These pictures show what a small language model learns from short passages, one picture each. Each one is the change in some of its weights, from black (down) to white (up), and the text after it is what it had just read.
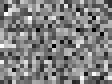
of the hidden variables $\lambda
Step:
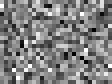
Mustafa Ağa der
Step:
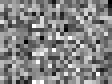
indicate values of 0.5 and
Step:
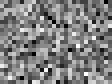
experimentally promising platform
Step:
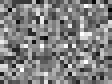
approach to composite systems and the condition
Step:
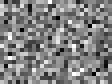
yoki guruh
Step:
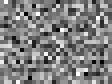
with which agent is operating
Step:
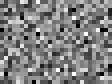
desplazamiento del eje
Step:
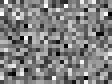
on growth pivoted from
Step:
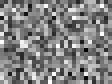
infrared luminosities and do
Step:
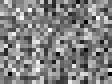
were chosen to be
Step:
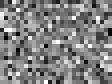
components which are mostly gray
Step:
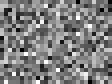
bounds on transmission
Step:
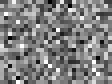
and limits on neutrino
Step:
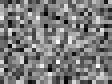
Dirección General de
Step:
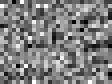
in mixing. For later
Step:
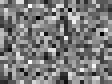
negocio en el que
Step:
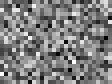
Zur Koordinierung
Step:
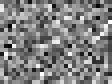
the effect of disorder within the
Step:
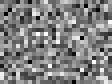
voltages to the top gate
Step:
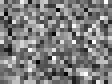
de resumo e texto
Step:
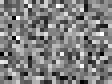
dalam mengelola
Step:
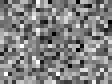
moddalar ishtirokidagi
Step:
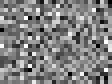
accordance with the recent observational
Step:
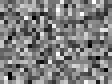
BiCMOS process and their
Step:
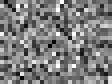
for Roads and
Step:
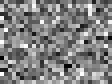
derivation does not require direct
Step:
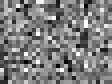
он вырастил,
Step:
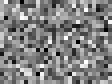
evolution, heat flow and gas
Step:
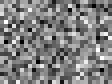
our ACS field of view),
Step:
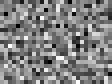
fork: top row, a
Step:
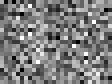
\gamma^a \dot
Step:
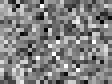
adquirido e socializado
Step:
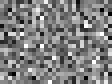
due to a suppression of
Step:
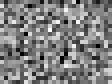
a Dirac-nodal
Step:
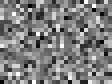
kishilik majlislar
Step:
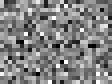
this article, we aim to
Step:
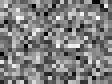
bakterije i
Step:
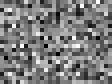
werken bij Philips
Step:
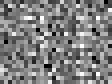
description of the low temperature
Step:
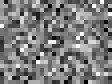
% \headindent=5pc
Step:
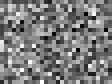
be too large compared to the
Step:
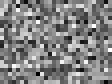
(TTU) and a
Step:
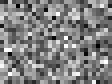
psixologiya sohasining
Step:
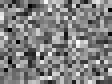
*l'avenir des
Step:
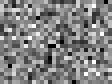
and remarks}: (i)
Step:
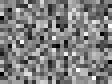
*El País*, día
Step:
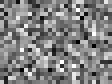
- jadval Vitamin
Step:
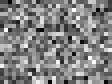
splitter (PBS). The
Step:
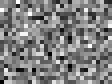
(PSLR) of
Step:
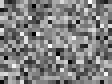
koptok kimga
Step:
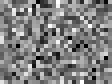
semianalytic galaxy
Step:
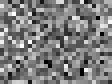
analítico ou que podem
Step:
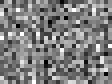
single-phase magnet with two
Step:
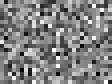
no kHz QPOs
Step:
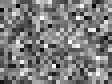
Induvidual ta ‘lim
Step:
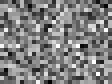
mereka tidak
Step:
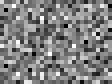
the bosonic density profiles,
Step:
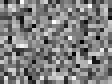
We evaluate the impact of
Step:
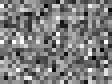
On all panels, red
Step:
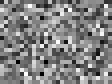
Yoshlar orasida
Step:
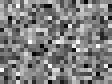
the approximations adopted on the
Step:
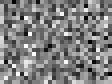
is a scale of the dimension of mass
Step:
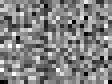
ile istatistiksel
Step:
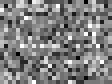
distribution averaged over the
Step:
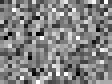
berikut ini adalah
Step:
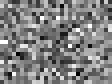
order of neighbors with respect
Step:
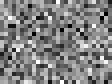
amalga oshirish uchun
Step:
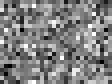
background scattering length, the interactions
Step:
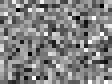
и участников
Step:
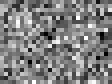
shower-scale (in
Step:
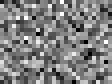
while in the pure UCDW
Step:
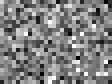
and academic world are
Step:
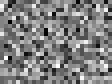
de alterações físicas
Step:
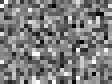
title page, references
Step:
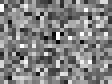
initialized, and the PCA
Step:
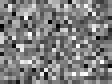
pronounced at low
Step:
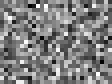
sandpile model beyond
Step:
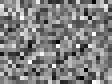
depth in this study.
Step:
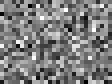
tender option bonds and
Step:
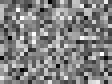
rovibrational transitions are
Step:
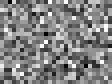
insonni faqat
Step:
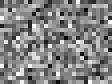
is tempting to look at
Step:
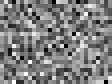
of a power law (PL)
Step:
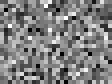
remove these vector vevs
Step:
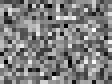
wake, thereby
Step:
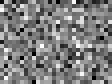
reflection subtraction are not
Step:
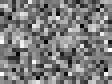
Modell reagiert
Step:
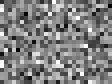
annual wage in
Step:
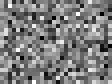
cone of radius 0.4 in
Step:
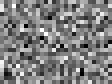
comerciales y tratados
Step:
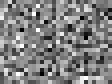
uni mavjud holatida
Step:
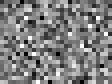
points of the upper suture
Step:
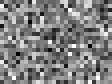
available in phase space is less than
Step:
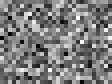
codex al muncii
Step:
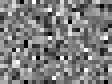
каталогу в
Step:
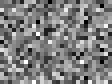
simultaneous purification
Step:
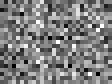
w < 2\pi$ and
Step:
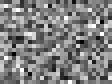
serving as ensembles
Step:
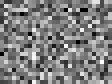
kz = {\partial B_z
